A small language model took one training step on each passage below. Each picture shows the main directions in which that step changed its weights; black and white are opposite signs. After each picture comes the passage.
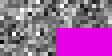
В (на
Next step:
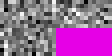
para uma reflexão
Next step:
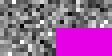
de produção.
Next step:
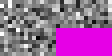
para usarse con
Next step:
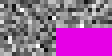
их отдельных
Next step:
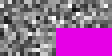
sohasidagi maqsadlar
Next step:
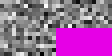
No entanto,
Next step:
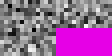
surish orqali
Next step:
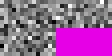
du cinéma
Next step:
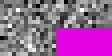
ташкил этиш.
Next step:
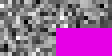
semi permanen
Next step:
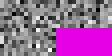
and dominant
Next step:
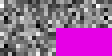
strategic qaror
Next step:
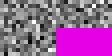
y en la que
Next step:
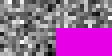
disciplina. Por
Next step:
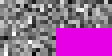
explica que
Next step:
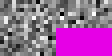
развитие таких подходов
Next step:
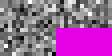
a redução do
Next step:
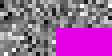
* How
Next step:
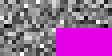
además de
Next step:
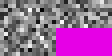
و بر این
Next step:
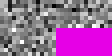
реалізації та
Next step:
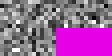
analytics: O
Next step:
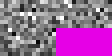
других форм
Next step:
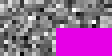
químicos A
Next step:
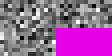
для Вас
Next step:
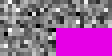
цехе и
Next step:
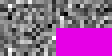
Moshning yangi
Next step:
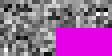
talab etmaydi,
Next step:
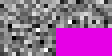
presentasi dan
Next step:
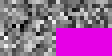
la red de
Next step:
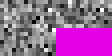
pela ciência e
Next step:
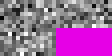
і високо
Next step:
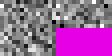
va amaliyoti.
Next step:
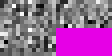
topishga yordam
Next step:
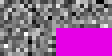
al análisis de los
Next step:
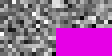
рівень ефективності
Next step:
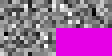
є вміння
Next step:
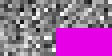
для производства
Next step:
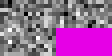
savia es
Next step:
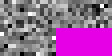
las condiciones de
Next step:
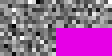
номер –
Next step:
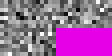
pesquisa. Foi
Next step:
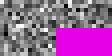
réalisé pour
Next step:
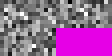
que partem de
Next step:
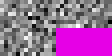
deux autres
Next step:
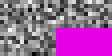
em: 1 de
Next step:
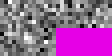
tem como objetivo a
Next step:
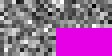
participantes, os
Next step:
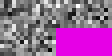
beradi, ham
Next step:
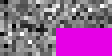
Militar e
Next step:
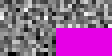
I like
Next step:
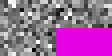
развитием цифровой
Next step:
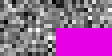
crítica sobre o
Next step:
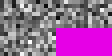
e capitais
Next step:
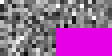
the system of professional
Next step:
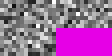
на основе технологических
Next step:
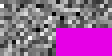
рассматривается с различных
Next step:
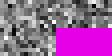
recorte de um
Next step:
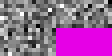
до принятия
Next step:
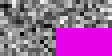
um projeto,
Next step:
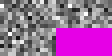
ученика ее
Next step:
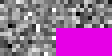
я там
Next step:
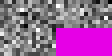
нищего до
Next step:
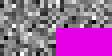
wee de
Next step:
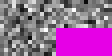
toca uma
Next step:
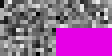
образовании 2019 //
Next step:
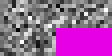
huquqiy jihatdan
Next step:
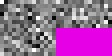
for nearly
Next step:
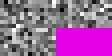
com a estimativa
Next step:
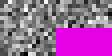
о фактах,
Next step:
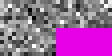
representa clara
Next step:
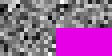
diamati atau
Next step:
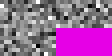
Berdasarkan hasil
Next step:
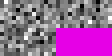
and its effect
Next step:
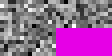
door het feit
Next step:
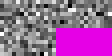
- Кредит
